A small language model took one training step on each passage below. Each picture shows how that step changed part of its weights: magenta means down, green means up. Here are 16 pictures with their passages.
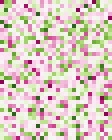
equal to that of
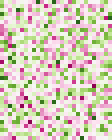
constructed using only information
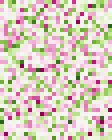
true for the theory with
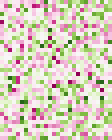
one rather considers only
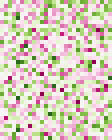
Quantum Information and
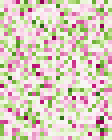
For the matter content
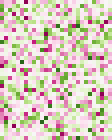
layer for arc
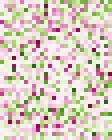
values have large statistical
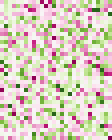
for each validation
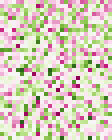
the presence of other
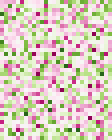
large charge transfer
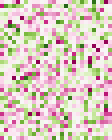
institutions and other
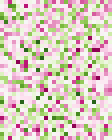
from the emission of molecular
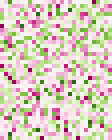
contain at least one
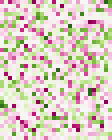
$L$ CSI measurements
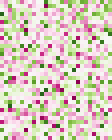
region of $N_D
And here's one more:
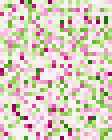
the Phoenix,
